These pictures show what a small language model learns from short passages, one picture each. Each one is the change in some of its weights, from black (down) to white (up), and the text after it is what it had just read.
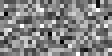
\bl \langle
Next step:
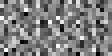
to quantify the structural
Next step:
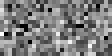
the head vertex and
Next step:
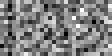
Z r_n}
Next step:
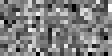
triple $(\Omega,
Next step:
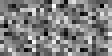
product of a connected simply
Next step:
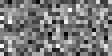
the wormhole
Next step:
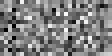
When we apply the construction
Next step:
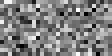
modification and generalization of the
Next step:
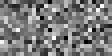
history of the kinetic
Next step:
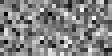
\\ Central China
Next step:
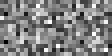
through the exploration
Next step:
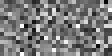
avoid collisions of
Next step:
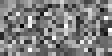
factor of $Y$
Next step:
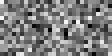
the information of a certain
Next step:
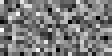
remain the same, so
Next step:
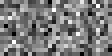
of mantle
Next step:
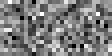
homogeneous field. Correlated
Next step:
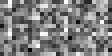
Using the Monte Carlo simulations
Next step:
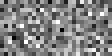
divergence of a differentiable
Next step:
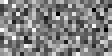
will denote the part of
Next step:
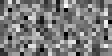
meet the segment
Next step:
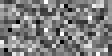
local products which are computed
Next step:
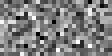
that used at least one
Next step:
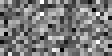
case. Instead,
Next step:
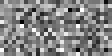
The first and third inequalities
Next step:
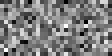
to facilitate
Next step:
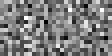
we directly prove the
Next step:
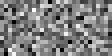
array. More precisely,
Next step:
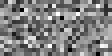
static Yukawa
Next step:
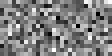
have that $T$
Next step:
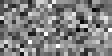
or radiative Z events
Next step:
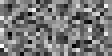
the role of the
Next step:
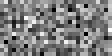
edge $e'$ we
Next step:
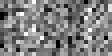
problem is thus defined by
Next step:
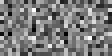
contrary, should
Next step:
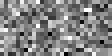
enables one to construct
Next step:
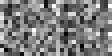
$f$ on
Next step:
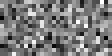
1] \times
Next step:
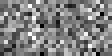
water and energy partitioning
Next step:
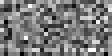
term, and in the
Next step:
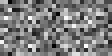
may also combine
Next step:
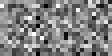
the {\em boundary
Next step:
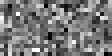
panel on the right,
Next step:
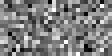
Modes of the different
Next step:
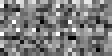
by the quadratic form
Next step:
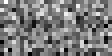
connecting the vertical lines
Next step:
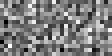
is almost ballistic,
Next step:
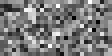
difference with respect to the
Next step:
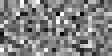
its kind to be used
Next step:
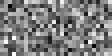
\hline LP \
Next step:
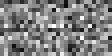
This implementation adds a
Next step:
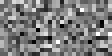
to the Berry
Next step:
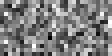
disk, is a subset
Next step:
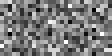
this paper will be simple
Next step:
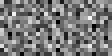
the absorption of the
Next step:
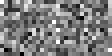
vertex $v$ in
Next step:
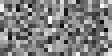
some values of the lattice
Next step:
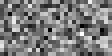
further. One of the
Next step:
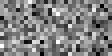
Ji and Jin
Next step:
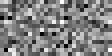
indicated order. It follows
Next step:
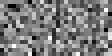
components of $L$).
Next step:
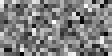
only if $u$
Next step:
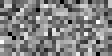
Details and
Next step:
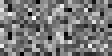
the large frequency separation,
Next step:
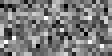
the SFR detection limit
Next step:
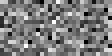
the \ppb \
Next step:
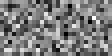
the change of basis at
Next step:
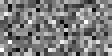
this simple case, the
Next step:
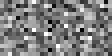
Group with two nearby
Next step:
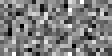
a display-driven
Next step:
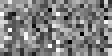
Leibniz algebra
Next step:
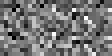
gluon emissions
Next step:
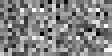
& \text{if
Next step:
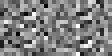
also found to be
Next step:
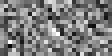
2Cl^- \rightarrow
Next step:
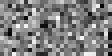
a single point but on
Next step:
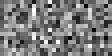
indicate that the corresponding
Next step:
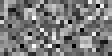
tree-level potential involving
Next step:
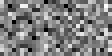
it difficult to define band
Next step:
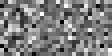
aspects of this sequence.
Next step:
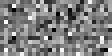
modes is indeed a
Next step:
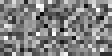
CM abelian varieties due
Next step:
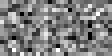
establishment (via
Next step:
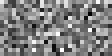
generate power curves. We
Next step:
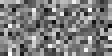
factor of the partition function
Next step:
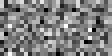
by varying the slope
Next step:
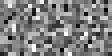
the coupling parameters. The
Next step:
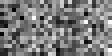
fraction of the internal energy
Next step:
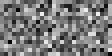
schematic representation of the
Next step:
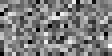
need all the different quantities
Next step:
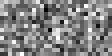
x_M$ and
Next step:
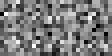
and all the lower
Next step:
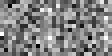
which in many cases evaluate
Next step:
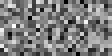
the ends. It
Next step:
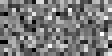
written in terms of the
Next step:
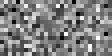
we generally omit
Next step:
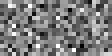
problems. The authors'
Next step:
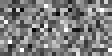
that theory was shortly
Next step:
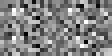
\ and\ \bibinfo
